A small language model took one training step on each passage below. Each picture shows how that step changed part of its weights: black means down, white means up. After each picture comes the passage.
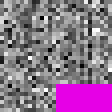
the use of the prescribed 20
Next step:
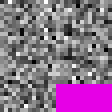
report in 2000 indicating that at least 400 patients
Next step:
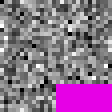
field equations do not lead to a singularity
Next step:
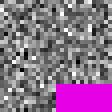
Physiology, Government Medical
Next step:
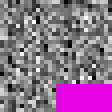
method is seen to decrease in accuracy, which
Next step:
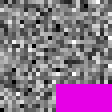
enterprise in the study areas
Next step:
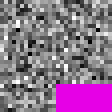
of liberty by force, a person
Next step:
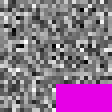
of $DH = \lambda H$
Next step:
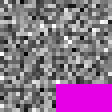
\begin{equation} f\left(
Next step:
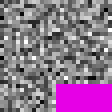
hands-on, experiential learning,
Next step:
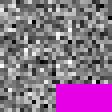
L_{16} orthogonal array for
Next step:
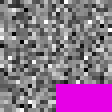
can be described by a non-zero probability
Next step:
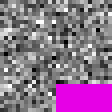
hammer at $X_n
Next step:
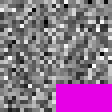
distance is much smaller than the length scale over
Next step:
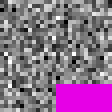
a classic paper on 247 patients with
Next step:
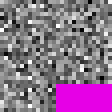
retrofit of heritage
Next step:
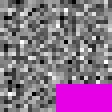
logit link function was fitted to
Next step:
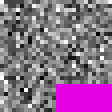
ionization axis of the AGN becomes parallel to
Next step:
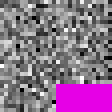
+ (qL(1 \rightarrow
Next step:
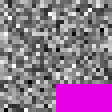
an interesting question. As the above illustration
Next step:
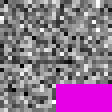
and we are done. \qed
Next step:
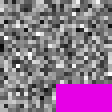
pressure between the two groups. The
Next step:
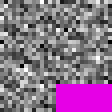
and using innovative approaches in agriculture.
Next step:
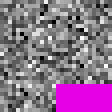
are discretized into $\mathcal{N}$
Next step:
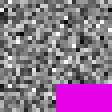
\noindent For each non-negative integer
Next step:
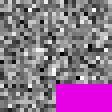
of $H$ are confined to a
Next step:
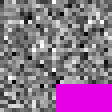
located its table. With different number of nodes
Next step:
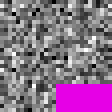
PC Project Coordinator EC
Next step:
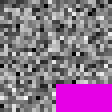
SBP and DBP trends
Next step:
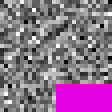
a conceptual approach. However such calculations in
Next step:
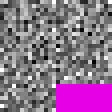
investing organisational resources, certain questions
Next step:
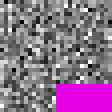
where multiple on-screen faces are
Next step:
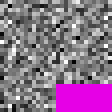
a mass of a few GeV.
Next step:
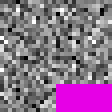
core regions of the events, and a similar
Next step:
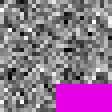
manifold which is integrable with the Hamiltonian action
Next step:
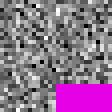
reset capability, which allows users to
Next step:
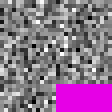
agreement with our model-free lower bounds,
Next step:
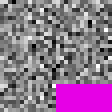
a .poutine.yml as
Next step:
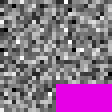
\sim \frac{a\pi}{
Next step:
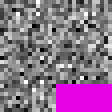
size, manual corrections of
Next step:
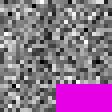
1 mg/kg. For the
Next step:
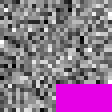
either $[s,T]\subset R$,
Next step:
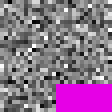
if it represents a primitive element in the
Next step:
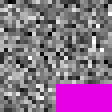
the form of an injected signal with
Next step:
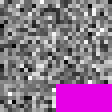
3 quark final state. Here, again,
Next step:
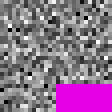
(2004). A cultura escolar
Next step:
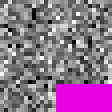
greater challenge expounded throughout the
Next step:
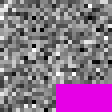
expert who creates many problems for the
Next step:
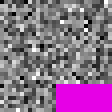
has small variations in the phase acquisition
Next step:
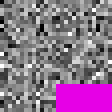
D : Data Curation O :
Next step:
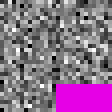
disease (COVID-19), skin
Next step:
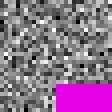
$E=\emptyset$, we get a simple
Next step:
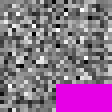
to be named links. The lattice
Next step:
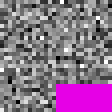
Thus, as the NV spins
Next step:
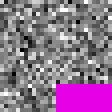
unique star, the one with weights
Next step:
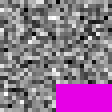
for it. We mention that the construction due
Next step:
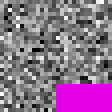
to the micro-course in the next
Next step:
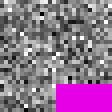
$\tilde{c}:=$ Now we
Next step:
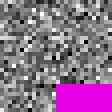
The main goal of ANTARES is
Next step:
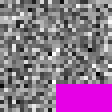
terminal singularities and nef canonical bundle
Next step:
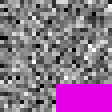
the central benzimidazole ring
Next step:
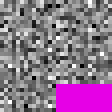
transfers. The numerical results in
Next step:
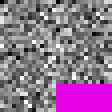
this question ask for general involvement duration for
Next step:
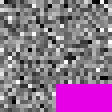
prediction with a lag of one day
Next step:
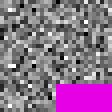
the instantaneous input gain is varying
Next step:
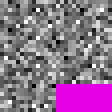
been performed attempting to develop a root
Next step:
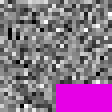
and lynx populations along a
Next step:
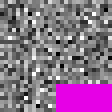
x-ray beam was carefully
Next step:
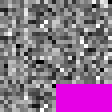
as a consequence of digital eye strain
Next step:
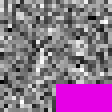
and stored on the project's
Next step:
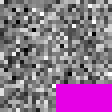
fact that any connected component $\Omega$ of
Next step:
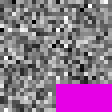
been shown \cite{cardy} to
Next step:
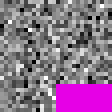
the entire power. He became
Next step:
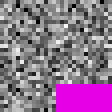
continuation to our work on the
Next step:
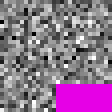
the truncation property, and Lemma
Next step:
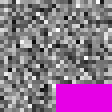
to be finely tuned to the environmental
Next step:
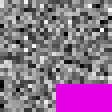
a fixed laser power of 25 mW at
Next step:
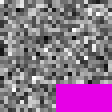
of a global bioeconomy. Keywords:
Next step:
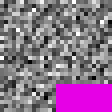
offered in this research.
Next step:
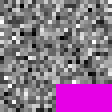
an external electric field is not affected by the
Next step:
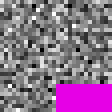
formed by grouping up with several clustering
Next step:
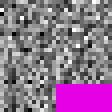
bound: \begin{equation}
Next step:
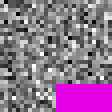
point of view, it is interesting to find
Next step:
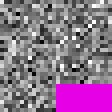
have the following characterization of the scalar curvature of
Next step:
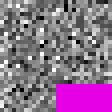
of both populations, including the recurrent
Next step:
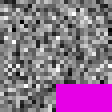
resulting in (a) irreducible and
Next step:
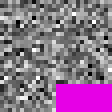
bimodal distribution might indicate the existence
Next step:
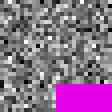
We present a system for still image transmission over
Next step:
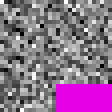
the direction of the shock normal
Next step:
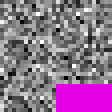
notion of observability used in linear systems
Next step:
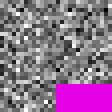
rate and friction coefficient. This enables the
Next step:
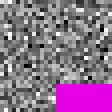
the extracellular environment by affecting the
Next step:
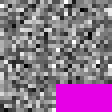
permissible limits as specified by the
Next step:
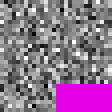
the reason why we have not discussed it in
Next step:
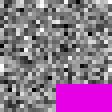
among which choose are possible. Having clear
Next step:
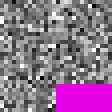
that they are negligible for these
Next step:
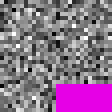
energy is supplied for 740 s,
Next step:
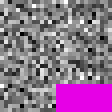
Ilana Gelernter and the
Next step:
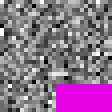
process. In recent years, important practical work
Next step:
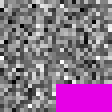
angular extent of the cluster; to cover its
